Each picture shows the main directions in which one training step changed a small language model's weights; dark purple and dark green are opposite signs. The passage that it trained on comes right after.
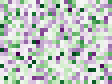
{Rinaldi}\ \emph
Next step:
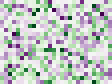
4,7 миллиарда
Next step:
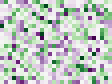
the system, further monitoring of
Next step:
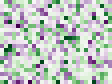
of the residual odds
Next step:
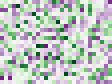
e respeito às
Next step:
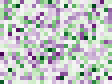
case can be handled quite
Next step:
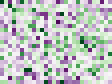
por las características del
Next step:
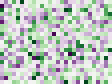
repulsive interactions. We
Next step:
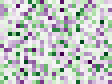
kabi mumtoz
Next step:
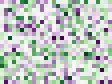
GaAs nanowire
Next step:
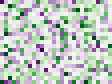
we can write (6.2)
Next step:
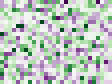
due to the resulting physical interaction.
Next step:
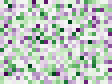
with data. One obtains a
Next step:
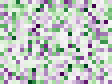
enhance photon generation,
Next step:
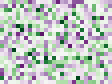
In contrast, the island is
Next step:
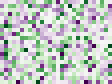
\slash 2}$ for all
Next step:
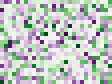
we check that $a\star
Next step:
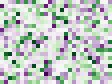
fanlarni qamrab
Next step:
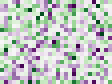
0 \\ \mbox{with initial
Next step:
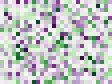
tunnels, and
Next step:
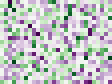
acceptance settings of the
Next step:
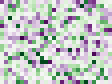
use the same parameter values as in
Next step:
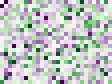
terms), of a function $\phi
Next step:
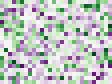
Cartesian product of sets in
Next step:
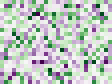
реализации проекта
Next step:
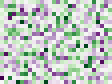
fundação econômica
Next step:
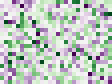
sinds de oprichting
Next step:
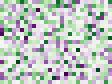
D. Olum}
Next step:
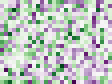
of a single system. Here we
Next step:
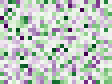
films tend to decrease
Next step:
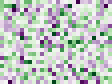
at $T=0$ include
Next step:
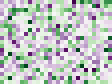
of $P^*$ can be
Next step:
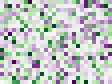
that reason we will construct a
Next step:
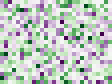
shows the time steps when the
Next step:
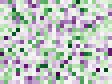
thus have \[z_j =
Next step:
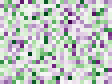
(DSc) ilmiy
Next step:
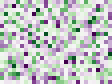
spins, possibly the
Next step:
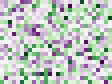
available online, which shows
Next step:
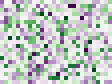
is \begin{eqnarray}
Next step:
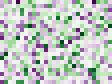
&\end{matrix} \,
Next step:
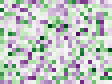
level $x_1$. Push
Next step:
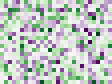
the constraint of the probability of such
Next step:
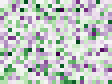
literatura, os autores
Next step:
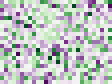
unusual X-ray evolution.
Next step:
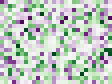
immediately and we next prove
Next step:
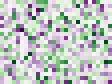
$y$ directions, respectively.
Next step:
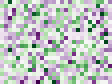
dissipative and in the
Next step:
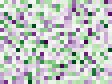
looks somewhat like the
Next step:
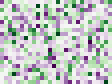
SBB Simple Branch
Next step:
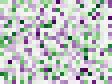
$\R^n$. We denote by
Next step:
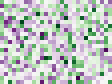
general configurations. As we said
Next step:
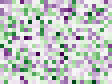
of the Banach spaces $
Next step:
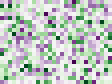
convergence characteristics and obviously
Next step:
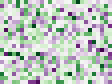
narsalarga xos
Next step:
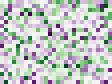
навыков общения;
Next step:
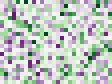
integrality assumptions, it
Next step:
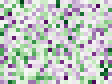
be discussed in detail.
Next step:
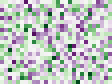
das Licht ein,
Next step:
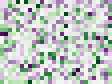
the auxiliary normalizing
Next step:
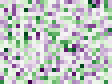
advanced channel
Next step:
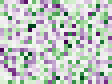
Turgunova, O.
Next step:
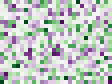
work should focus on disentangling
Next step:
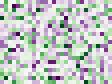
A command-line interface,
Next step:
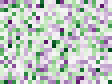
each symbol would be repeated
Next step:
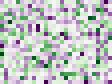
the model defined by the functions
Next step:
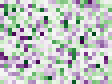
use subscripts to denote elements
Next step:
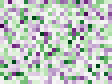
TZY, modern
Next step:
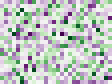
containing the weights and the
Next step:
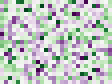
\left[ -\lambda A\cos
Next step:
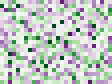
$ at zone $ z
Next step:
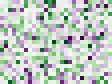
the ``perforation" means that
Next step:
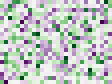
surprisingly well even on
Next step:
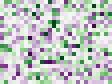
second-order {BDF}
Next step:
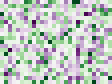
planets with semi-major
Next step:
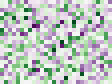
atmospheric mass splitting
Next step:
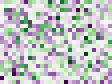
T-duality. Note that the
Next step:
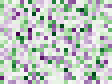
though still of polynomial order.
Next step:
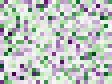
butun umr xotirasida
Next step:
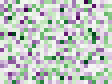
ancillary conditions to
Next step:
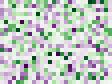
computational cost of $O(m
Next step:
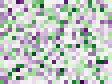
define the light cone coordinates
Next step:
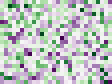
\right\rangle & =
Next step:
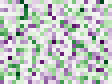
individual charge and light channels
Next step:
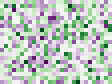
n\rangle$ which are the gauge
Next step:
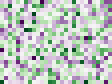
auxiliary variable is not
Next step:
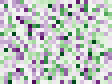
to compare the similarities
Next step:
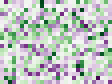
functions is important in various geometric and
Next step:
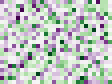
por tanto, que se
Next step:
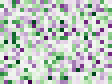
guruhni saqlash
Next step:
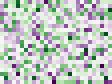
power couplers enhances
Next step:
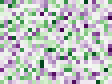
with $\omega$ could again be
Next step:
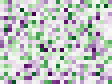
current $J(t)$ is used
